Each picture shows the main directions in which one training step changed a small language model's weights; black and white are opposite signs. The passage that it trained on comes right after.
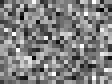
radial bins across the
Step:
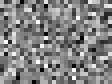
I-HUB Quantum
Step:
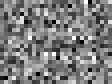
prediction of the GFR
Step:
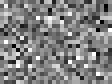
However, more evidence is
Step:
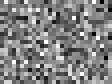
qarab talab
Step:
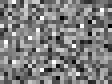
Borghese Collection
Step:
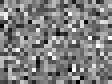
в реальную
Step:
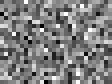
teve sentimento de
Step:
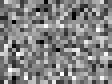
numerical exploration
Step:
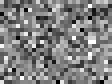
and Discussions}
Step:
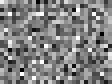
$b$ belonging to the
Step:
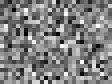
que permitieron el
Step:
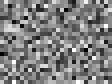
Sýni voru
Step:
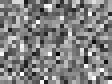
nacional a presença
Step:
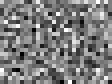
і Коцю,
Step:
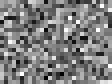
are not exact, in this
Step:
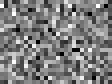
\item{What is the temperature
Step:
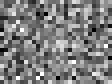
of 2 in dependence on
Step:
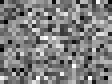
result of band dispersion change
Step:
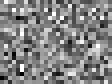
de elaborar una
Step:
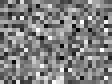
potential is generated by a
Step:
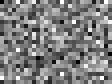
Prof., Associate
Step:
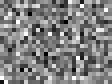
"Sevgan suyganiga
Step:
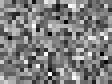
the point where the entropy
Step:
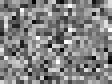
Bonferroni correction
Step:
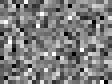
the lack of younger
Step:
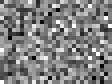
trivial on the first
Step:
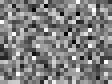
fost una dintre
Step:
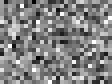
find that our conclusions
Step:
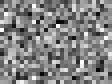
elementary grades. The
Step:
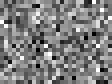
formed at different times
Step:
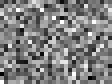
aplicativa. A
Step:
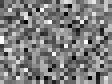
a neutron is
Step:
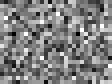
memories in the
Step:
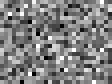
data along [100] direction
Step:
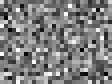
в країні може
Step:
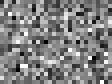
doit préciser les
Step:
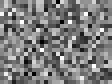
consists of three
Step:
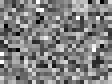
„cinstea” este
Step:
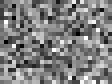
Le costruzioni
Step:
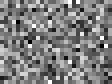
for large $K$, where
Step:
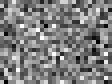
μs are obtained at
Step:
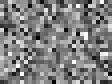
interplay between mode
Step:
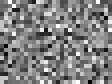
measured torque ${\cal
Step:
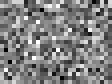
facility (via
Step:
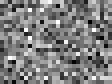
is a universal functional
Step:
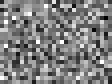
function, implying that the
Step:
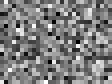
and $t_\mathrm{so}$.
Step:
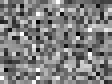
also find that the conductance
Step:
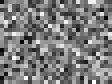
10 NX preserves a
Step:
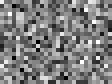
Development Using
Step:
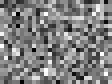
with the mean refractory
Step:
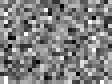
sido puestas
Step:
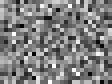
satellite galaxies in
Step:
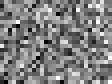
materialini tushunib
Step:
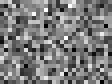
perempuan yang mau
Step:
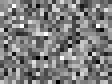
component of magnetization
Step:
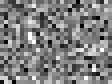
сепиш ман
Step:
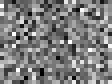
by Alice, we will
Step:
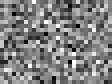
HARP measurements is also shown
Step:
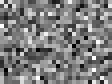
density with heavy tails
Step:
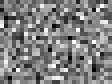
in montagna*
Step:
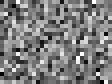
parameters listed above. The
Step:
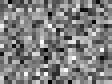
y activo, quien
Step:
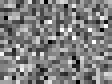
factor which most affects the
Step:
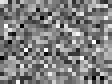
is the critical temperature.
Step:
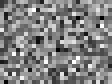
a fare crescere,
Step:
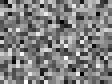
da pena pelo
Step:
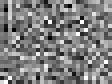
when the function is applied
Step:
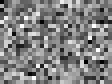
with unstable leptonic
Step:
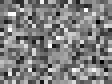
aqui alguns
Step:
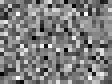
что будет
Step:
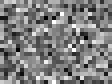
modulus are closely
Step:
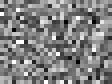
causa de* que el
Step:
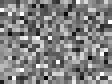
the index $ n $ of the
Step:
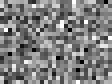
3) Käivita
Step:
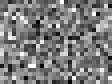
Senior Lecturer &
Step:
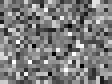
solution for sensitive data
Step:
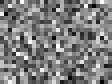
va qo'llash
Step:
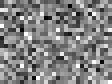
structure corresponding to the
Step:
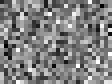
va tog' oldi
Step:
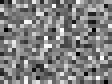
X-ray absorption
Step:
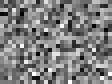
hamda Sh.
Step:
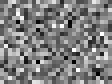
data yang berhubungan
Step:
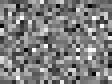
Asia, this type of
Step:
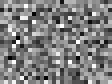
ise hüküm
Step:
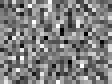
for that basis with realistic
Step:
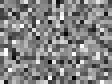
and more complicated chemical
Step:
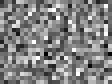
a shared-memory
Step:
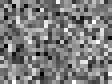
deixarão de serem
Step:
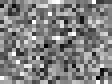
This should not be interpreted
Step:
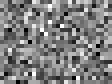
for $\Delta m^2$ and
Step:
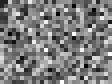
substances present in different
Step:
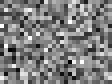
nafari 5 baho,
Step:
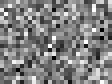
com instalação de
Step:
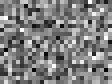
of predictability in a state
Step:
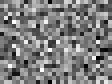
1. Sooronov,
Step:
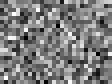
genético de
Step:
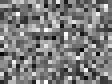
the above equation as,
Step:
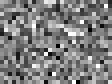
entropy obtained by
